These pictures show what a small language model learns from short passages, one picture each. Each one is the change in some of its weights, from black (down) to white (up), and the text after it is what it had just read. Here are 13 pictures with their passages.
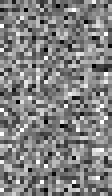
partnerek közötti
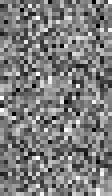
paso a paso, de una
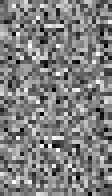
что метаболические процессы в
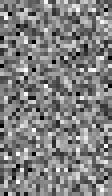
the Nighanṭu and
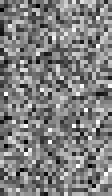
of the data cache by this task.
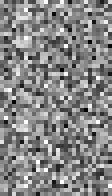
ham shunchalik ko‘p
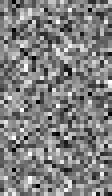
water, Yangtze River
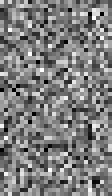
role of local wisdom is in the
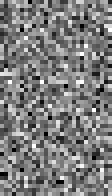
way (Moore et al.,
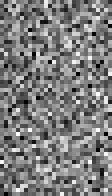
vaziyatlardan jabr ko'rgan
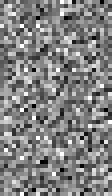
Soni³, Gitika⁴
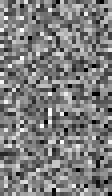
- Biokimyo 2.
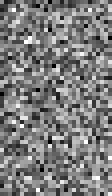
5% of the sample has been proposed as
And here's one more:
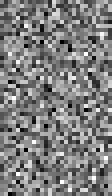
algorithms in power loss reduction, voltage
